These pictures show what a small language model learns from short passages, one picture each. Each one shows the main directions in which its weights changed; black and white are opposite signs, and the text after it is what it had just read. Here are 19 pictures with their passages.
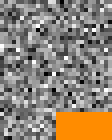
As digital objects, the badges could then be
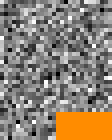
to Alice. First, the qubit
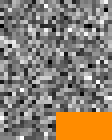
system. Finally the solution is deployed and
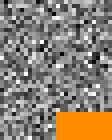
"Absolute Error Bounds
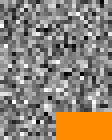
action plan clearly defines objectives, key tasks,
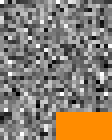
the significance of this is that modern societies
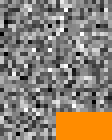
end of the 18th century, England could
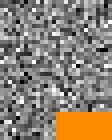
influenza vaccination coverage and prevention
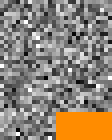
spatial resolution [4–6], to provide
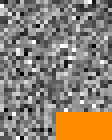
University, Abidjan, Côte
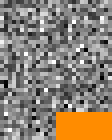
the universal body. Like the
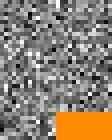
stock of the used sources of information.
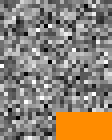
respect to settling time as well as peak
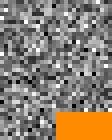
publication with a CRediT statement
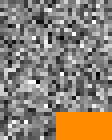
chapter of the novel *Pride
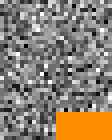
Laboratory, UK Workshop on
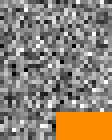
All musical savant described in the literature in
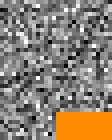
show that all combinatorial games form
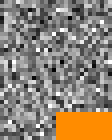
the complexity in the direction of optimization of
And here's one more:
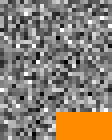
and violent crime (Ormerod,
